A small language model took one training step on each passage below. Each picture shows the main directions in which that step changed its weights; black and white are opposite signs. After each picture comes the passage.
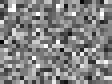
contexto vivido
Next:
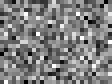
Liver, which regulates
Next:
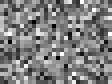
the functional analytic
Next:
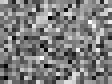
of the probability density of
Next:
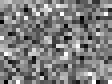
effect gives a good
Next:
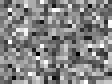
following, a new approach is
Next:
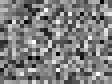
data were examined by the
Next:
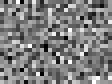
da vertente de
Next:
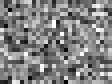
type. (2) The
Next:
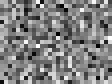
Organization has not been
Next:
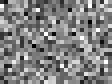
finite correction rate
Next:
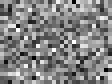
to promote efficient
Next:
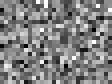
minutes to reach
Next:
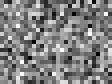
a socially responsible
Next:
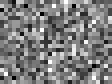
basis of bone
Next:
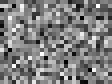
schemes could
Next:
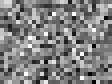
of lay ups,
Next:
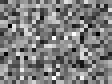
aspiration: the smart
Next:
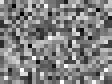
A. Venturi,
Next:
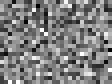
at time $t_k$,
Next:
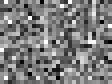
структуре и
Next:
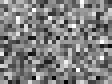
in the mothers'
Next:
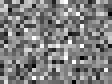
Young's modulus
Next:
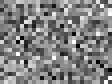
introducing training
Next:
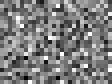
time statistics}
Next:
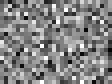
TABLE 2.
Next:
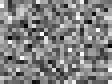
solving differential equation
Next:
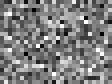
Robert C.
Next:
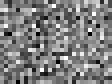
Eve doesn't
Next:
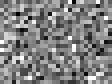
to the need for integration of
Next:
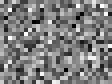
milliy tariximiz
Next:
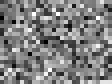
by the solution of the
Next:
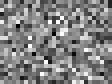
lo anterior, la
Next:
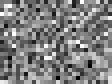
the SDINS include
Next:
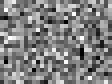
att övergå
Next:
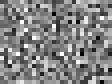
are some constants.
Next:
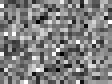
purpose of the work
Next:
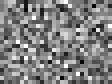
otros y aunque
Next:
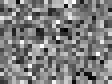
clientes, que
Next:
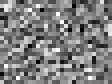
is scaled linearly with
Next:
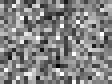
science, biology,
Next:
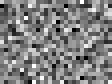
the Fermi level has a
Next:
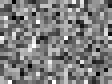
(if reached) from
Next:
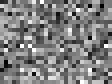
of cool, dense
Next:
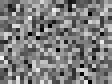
after the photons have
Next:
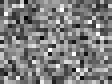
As these EoS have
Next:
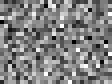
relevant properties of
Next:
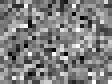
issues a payment
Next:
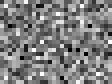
poza strefę
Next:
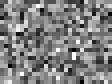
an exactly solvable
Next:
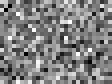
contribute to uniting
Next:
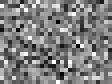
EIT-like structure
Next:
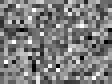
models are developed for the same
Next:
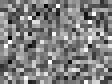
generalized chiral
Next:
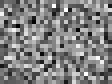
DA reactions,
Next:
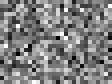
should give rise to
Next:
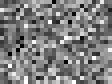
gouvernement à
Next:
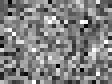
challenges of the
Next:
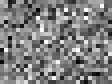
this procedure, our
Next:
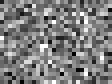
in infrastructure and
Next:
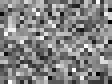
nera” – da
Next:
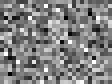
cutoff. The
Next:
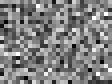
for the dependences of the
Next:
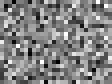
методики на
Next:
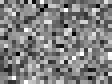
very well tolerable)
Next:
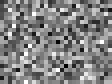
gravity environment. The
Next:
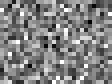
(particularly through
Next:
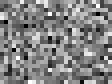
and the topological charge
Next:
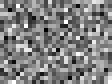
wide band. The
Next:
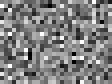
природы дает
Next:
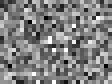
and we do not get a
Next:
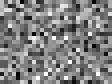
limit on the energy content of
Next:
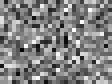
applied to the design
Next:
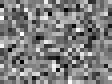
confirms that the
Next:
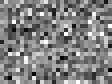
1) we use a high
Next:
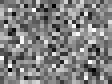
some logical entity
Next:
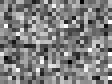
1.5 times higher
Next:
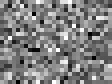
o acordo com a
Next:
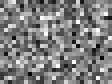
in the pedestrian
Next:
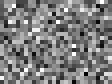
source has been detected
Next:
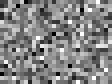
be capable of improving
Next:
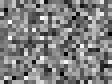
bij het zelf
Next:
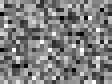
AR temperature threshold
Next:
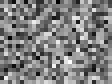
the previous learning
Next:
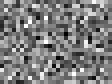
were constituted in the
